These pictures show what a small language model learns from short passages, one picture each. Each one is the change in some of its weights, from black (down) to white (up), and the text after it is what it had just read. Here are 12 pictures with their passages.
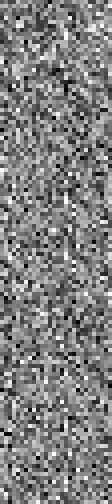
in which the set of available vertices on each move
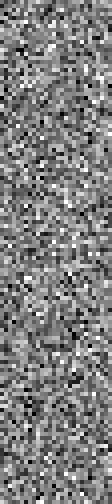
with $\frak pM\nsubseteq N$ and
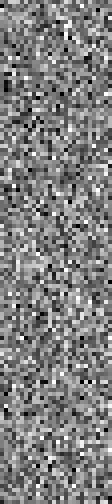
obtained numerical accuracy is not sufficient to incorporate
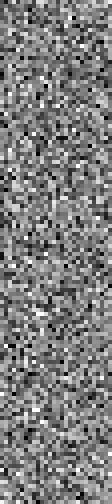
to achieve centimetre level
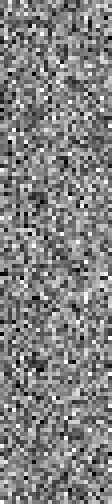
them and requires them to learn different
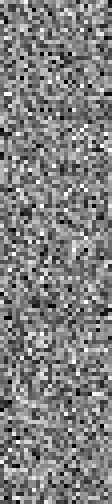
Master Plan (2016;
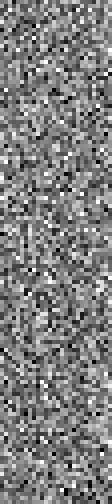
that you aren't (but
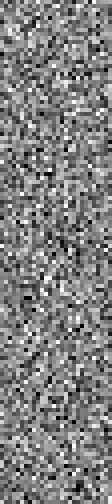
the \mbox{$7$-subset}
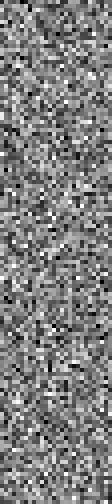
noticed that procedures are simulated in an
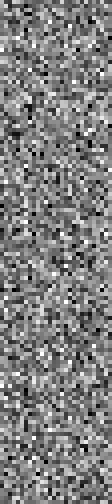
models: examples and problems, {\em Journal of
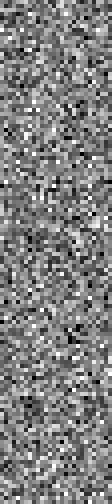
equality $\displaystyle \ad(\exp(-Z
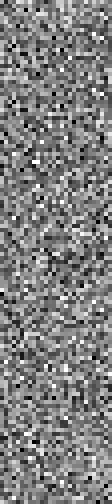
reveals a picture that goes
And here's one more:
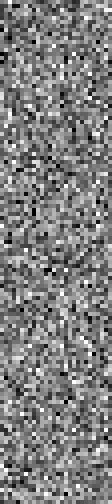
party to the contract and may be a direct
